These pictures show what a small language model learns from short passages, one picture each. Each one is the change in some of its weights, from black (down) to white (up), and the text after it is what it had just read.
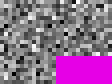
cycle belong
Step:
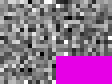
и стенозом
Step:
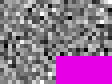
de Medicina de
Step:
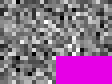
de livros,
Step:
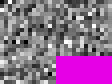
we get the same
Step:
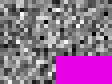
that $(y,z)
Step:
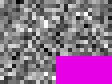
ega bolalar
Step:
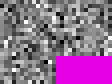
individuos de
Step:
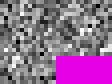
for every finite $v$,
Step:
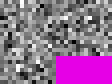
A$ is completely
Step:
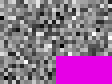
of the number $a$.
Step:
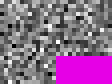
a metric $g$
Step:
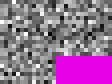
entre outras.
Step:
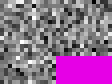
read the following: Let
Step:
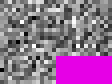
Projective Class with
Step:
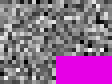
the double cover
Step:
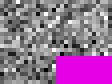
Kokkotas and
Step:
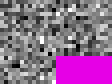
+ \sin \theta
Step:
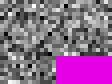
Baker, and
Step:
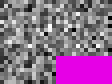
loop} setting,
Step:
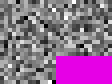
de travail ou les
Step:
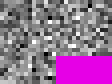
are considered.
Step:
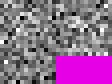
froid, il
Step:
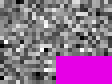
va bolalarda
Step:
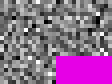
prime $p$ there
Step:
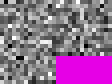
\newblock {\em
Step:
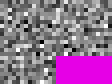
all come true
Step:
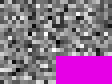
a dynamic.
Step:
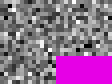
del sedimento se
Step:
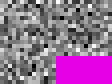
peaks, also
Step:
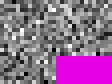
is again graded
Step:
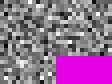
de $D$ et
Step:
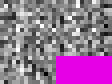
The behavior
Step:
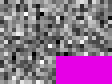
perilaku dan
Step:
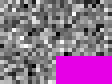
cuanto a la
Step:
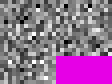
relation holds for the
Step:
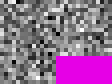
the new potential
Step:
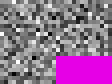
direction momentum
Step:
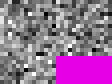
finite difference [41,
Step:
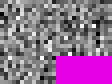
of the following attractive
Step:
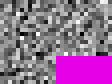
und mutig zu
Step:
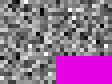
subsets} If $\{
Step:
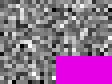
faptul că
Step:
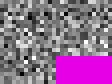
Zeta Function at
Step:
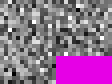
form we denote by
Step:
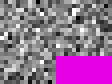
Recently, some
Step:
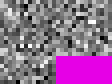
factorization with respect
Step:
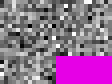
scaled regret
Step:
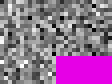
Note that $u$
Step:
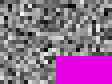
for the solution operator that we
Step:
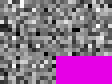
issues of using
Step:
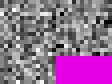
\eps)$ there, in
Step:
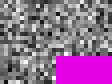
construction et on suppose
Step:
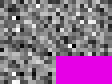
conditions will be
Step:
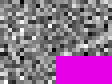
is an isotropic
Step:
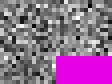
are commonly used in
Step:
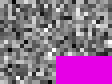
We answer these and
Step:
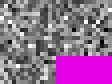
typical example of
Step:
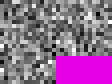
sangat penting
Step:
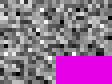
yuz tutgan
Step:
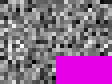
and stability.
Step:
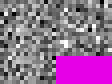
of the probabilistic
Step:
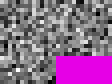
decía otro
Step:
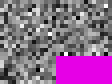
history. In
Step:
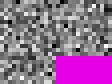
trader is better,
